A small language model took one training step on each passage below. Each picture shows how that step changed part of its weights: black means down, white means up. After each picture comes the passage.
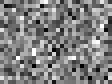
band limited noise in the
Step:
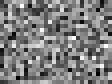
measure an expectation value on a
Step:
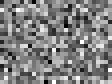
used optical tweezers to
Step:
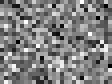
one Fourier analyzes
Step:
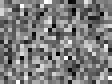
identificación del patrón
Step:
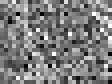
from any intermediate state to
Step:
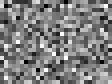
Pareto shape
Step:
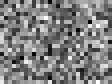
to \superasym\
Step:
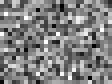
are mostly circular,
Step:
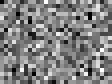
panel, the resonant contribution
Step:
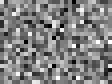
на згадку в
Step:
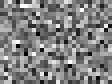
in the upstream
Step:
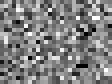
state is given by $$
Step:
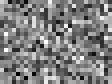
The present sampling theoretic methods
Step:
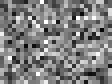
systems, should reproduce the
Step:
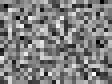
sampled mutants from those
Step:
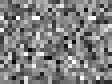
ce faire, il prend
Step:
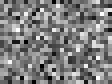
separation, assumed to be
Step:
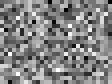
umas pedras que
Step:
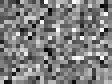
Cologne Center for
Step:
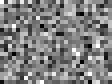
способности для решения
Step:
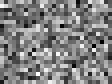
de las formas en que se
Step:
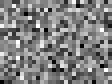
realizam em favor dos
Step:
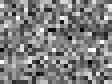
significantly alter the physical
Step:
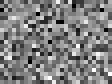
made by stacking
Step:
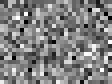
a reflexão sobre a
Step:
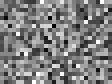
Process Input Output
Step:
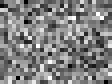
those measurements may be entangled
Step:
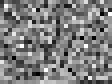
For instance, for a
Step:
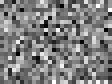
advantage comes with
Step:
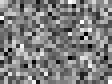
llegue el momento
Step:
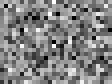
a escala comercial
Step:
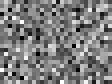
diffusion coefficient on the
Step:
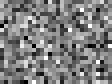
our semantic communications
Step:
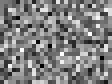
reflection of the THz
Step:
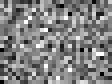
topological structures such as
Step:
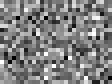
stars. Thus, while
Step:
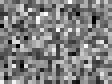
of tripartite
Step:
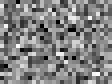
Bu kurashlarda
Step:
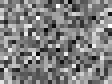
one, resulting from the
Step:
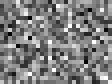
is done by sorting
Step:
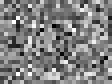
at runtime; see also
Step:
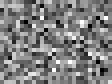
Lins Santos²;
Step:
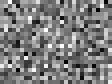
empresas em comum, e
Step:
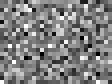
entropy \begin{equation}
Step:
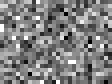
with heating localised and
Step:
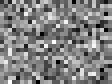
collisions, and should
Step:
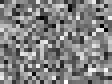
free energy stored in these
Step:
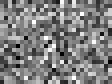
atmospheres of many
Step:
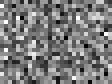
data on environmental variables
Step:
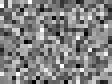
further investigate the transition we
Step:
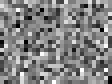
motivated prescription of
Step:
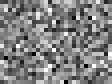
this article, we consider the
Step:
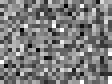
tentar ordenar o
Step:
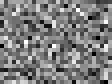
на критериях
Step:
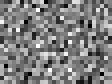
basis van ASP
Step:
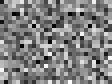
the root-variance
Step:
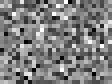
further progress. As a
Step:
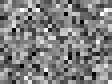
degree N, given by
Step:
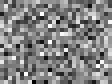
system analogous to Eq.
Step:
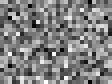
Since lending to
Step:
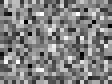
Nakhchivan region
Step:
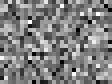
flaring events have been
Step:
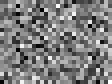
using the stochastic
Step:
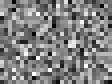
evolutionary reconstruction.
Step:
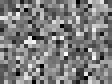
de processos referentes à
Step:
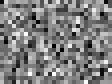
adalah metode yang
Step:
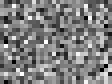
to the competition between
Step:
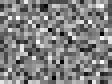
extragerea datelor
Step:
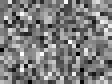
by the Scientific and
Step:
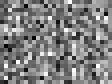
$(n\in \mathbb
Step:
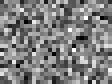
$D^+$ leptonic
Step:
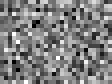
the irregular point in
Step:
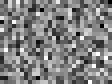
50 ga yaqin
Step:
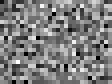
the other three ones in the
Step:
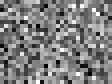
yang menggunakan
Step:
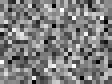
muitas vezes,
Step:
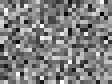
in this sample. In \S
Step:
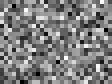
avoid congestion on
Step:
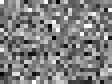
динамике цен
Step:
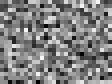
now to a study of the surface
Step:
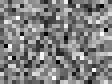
gold atoms out of the
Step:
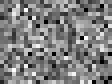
U$, and the dashed line
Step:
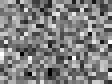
negligible when finding maximum
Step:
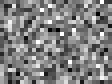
can be characterized by a surface
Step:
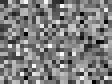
\sim (\nabla
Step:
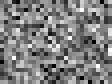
fact, a primary period of
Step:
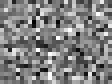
difference between Version 1 and
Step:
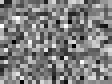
of large-universe solutions
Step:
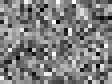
- содержание
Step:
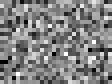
the system. Structures of
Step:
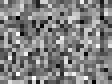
Menetapkan :
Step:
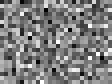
dans le temps.
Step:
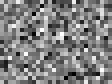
field was changed to the
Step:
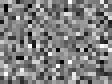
which dynamically partition task
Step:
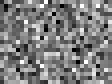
their eigenvalues that the form
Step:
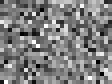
the semi-amplitude
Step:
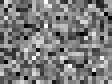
and end up on highly
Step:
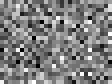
В заключении
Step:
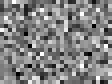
professor assume papéis
